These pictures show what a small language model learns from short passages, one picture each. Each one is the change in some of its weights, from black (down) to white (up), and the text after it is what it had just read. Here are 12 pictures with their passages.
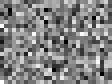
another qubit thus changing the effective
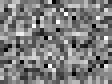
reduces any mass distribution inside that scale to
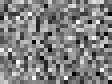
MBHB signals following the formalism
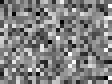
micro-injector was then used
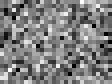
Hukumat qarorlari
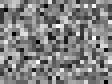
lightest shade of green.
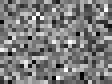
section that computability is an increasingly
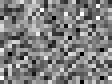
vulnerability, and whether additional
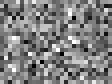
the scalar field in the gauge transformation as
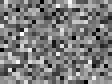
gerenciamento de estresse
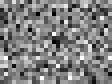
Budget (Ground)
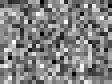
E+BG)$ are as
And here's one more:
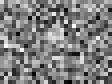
та сприймання
